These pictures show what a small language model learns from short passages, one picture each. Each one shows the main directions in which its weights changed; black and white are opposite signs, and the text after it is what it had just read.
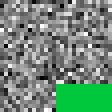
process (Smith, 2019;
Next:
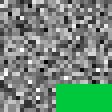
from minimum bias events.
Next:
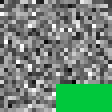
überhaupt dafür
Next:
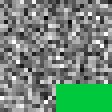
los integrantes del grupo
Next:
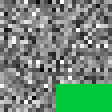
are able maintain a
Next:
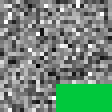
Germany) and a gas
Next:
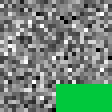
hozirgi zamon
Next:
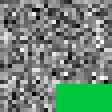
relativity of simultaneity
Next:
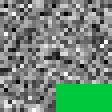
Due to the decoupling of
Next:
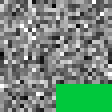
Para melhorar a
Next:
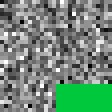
severe constraints from the direct
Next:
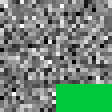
token throughput when the
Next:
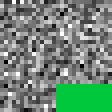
not reduce the function of the
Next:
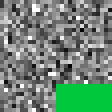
Sn and I states) without
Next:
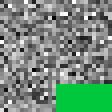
\RuCl~as a function
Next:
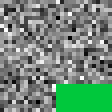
bekor qilinishi
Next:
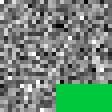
hayvon nomlarini,
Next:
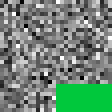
Jaminan Kesehatan
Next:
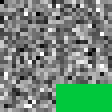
important challenges:
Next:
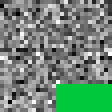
farkın tespiti
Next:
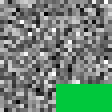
realizava a contratação
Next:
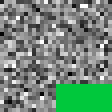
to consider the scaling separation of
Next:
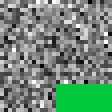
(Ed.) Multiagent
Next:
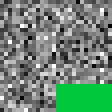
Choudhary KC.
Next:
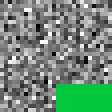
of the early universe. The
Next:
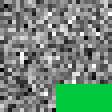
The transient anthropogenic
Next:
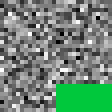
The production of a powerful
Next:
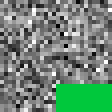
evaluation. Role of the
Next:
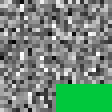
the $2d$ Ising spin
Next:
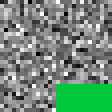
products of industrial
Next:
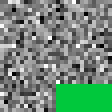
negligenciadas, o
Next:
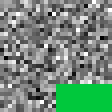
and time intervals to estimate
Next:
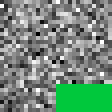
с Turkish Airlines
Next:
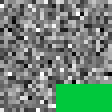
parasitic arcs are unable
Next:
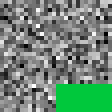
not taken into account.
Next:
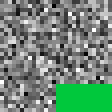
harmonic coefficients:
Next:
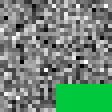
и кошки, судя
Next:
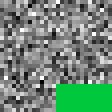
the Fano lineshape
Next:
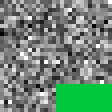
cooling, compressional
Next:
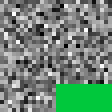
in the beam, are deflected
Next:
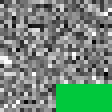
at high \lamEdd\
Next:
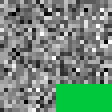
in the union of disjoint
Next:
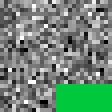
смыслу или
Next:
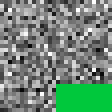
of the Hubble constant based
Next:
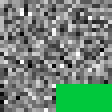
discussion, for a traversable
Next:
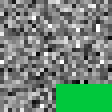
single $R_V$ parameter
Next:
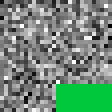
M. Jumayeva²
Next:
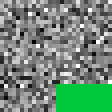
bog‘lash ekan
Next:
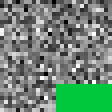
$\pi \gamma^* \to
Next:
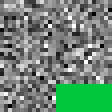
-dedi u ulkan
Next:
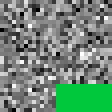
» des années
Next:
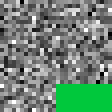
in Eq.~\ref{neweov},
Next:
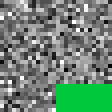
uchun yaratilgan
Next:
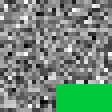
We introduced two distinct
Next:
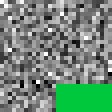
pressure, there is a range of
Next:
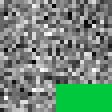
турувчи спорт
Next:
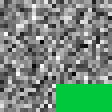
со стандартных 20
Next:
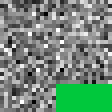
должен на поле
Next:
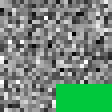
between $\nu_{\mu}$ and
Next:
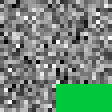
Foundation of China
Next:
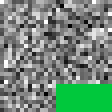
induces both diagonal and
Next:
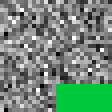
surface integritygenerated by
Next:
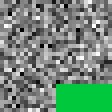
is a dimensionless number between 0
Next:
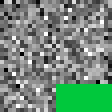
of these techniques and present
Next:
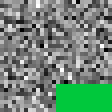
is followed by the replacement
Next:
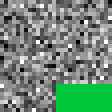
{{Coyle}, Laura
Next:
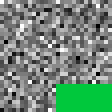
absence of external
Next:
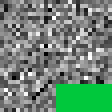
was exploited to obtain
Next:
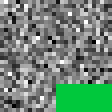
although the spatial
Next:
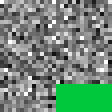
the simulation. The goal of
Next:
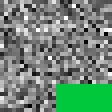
develop all prior
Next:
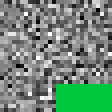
yield stronger separation.
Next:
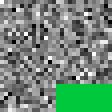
de tiroides representa
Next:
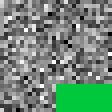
Teranlik bu —
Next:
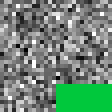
суду у власність
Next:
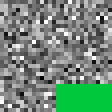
one constraint of each node
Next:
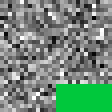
order to obtain a SOC
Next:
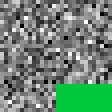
oder Interaktion durch
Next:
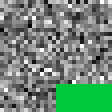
their overall similar abundance in
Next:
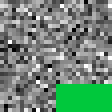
azalmalara neden
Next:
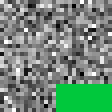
dimension operators ${\cal O}$
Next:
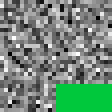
rapid change of the dark
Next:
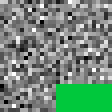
bir qismini umumiy
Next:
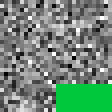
hammom topilgan.
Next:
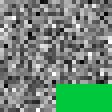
Research Centers,
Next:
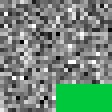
[8] Schmidt
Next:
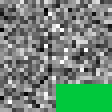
vary because the algorithm
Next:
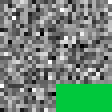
orientalismo en la
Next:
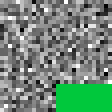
etildi. ⁶
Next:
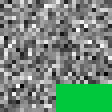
ishda qo'llash
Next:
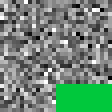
to resource allocation in
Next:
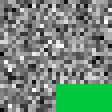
SM and dark fermions at
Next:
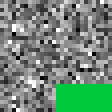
the limits (or cross
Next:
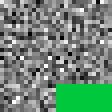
the only aspect of information we
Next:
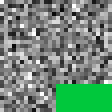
quaternionic deformations of
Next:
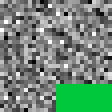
produzione e domanda
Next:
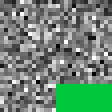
modality for diagnosing
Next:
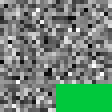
can be monetized due to
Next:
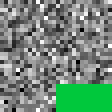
se věnujeme v
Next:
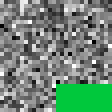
rate of less fit
